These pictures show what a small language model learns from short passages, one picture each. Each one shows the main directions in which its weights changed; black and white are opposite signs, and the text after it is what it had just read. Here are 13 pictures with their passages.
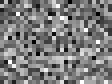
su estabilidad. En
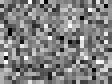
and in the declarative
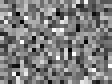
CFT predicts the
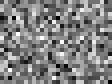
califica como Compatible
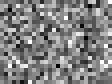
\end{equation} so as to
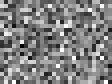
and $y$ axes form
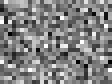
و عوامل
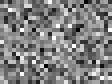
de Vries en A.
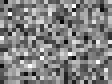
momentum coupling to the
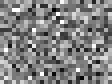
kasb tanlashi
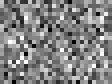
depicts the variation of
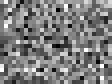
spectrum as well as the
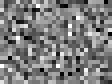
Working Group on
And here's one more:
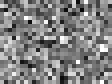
of the oscillatory
